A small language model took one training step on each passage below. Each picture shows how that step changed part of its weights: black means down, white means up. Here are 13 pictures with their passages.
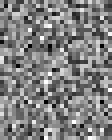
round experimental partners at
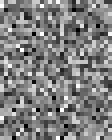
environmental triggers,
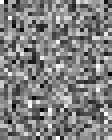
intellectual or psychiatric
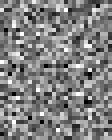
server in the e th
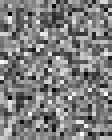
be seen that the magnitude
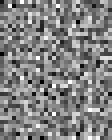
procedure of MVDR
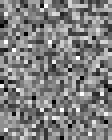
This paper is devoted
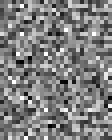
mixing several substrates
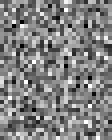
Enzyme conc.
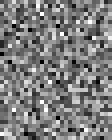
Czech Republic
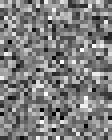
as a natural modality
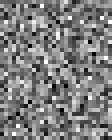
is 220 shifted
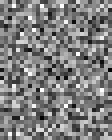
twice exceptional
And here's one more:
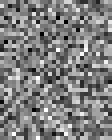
Hunter, this
